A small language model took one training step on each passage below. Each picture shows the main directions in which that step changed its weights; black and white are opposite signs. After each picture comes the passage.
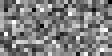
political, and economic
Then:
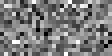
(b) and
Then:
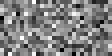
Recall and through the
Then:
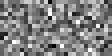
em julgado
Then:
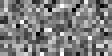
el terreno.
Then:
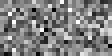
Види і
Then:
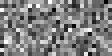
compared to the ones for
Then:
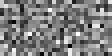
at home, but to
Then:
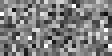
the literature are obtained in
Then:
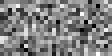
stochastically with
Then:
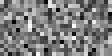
Orl Mex.*
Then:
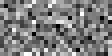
expected results. We aim
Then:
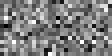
the anharmonic potential
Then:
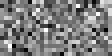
fundamentally periodic
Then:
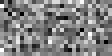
\bibitem [{\citenamefont
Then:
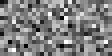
desde assistentes
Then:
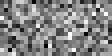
webinare de
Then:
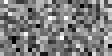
can also shape interactions,
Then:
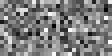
that cores like
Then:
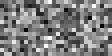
of the competency test
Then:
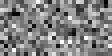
Research Data Management ensuring
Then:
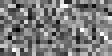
radius of gyration
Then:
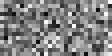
the following equation:
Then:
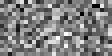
DNS query
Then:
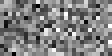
o'z ichiga
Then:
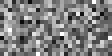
Secondary Data.
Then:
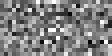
the academic sectors
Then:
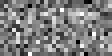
these molecules for
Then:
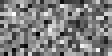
the data space. The
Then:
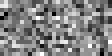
graph having as edges
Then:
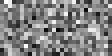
linguistique et
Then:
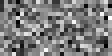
in this geometry. The
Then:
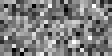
planets and,
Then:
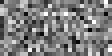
cu protecția
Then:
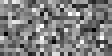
and set $\ln
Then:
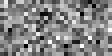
magnitude offset to
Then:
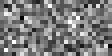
in fluorescent systems
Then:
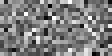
chord estimation, or
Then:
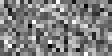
States has the most
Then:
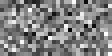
MIT, Center for
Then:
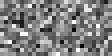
in the performance can be
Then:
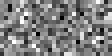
powers of
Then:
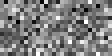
trustworthiness of
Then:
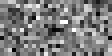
of the sampling frequency
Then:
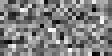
our scenarios, provided
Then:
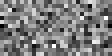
document contractuel
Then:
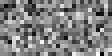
spread on a
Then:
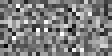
severe injuries
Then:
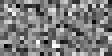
is lower than the
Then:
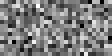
closed string states inside
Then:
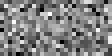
simulation is based on the
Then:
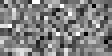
Publication date: 2014
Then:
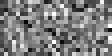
that can have the power
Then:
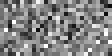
эта позиция
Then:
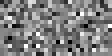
crank angle
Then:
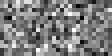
test descriptions and
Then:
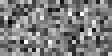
e contribua para a
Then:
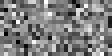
this dependence using the formula
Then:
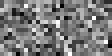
star-forming efficiency of
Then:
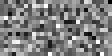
as reflectarray and
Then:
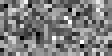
initio} quantum
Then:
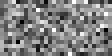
un cuadro de
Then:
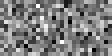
– psixologiya fanlari
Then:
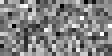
disorder characterized variably
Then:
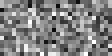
configurations or integrate
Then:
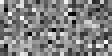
at different angles.
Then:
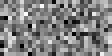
is an attempt
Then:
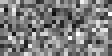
substantiation and
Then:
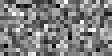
and morphology of the
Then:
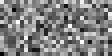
De acuerdo
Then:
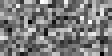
reconstruction of the
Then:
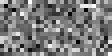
was large dose
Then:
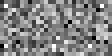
system. Those who
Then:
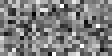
theory which provides a ground
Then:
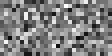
To satisfy this
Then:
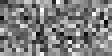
el empoderamiento
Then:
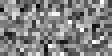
classification, LLMs
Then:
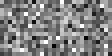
to be higher than that
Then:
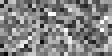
ih pozovu
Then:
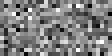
coming to the
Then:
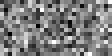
mehnat, bilim
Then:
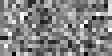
up to 1 hour
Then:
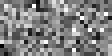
mass difference between this state
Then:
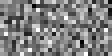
amal qilishida bolalar
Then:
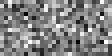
mice treated with
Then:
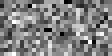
in our model by
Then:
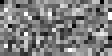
uchun, ommaga
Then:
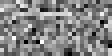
the three catalyst
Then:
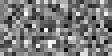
ko'nikma hamda
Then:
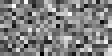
the latter scenario (see
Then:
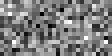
PR, ale i z
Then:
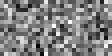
that of in single
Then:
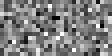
will be a living
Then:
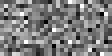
m and n are the
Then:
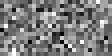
dam. With the
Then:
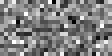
and Control. –
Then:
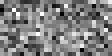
provides more intuition
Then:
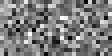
\notag \\
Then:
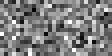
IR region. We
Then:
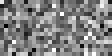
ressalta o
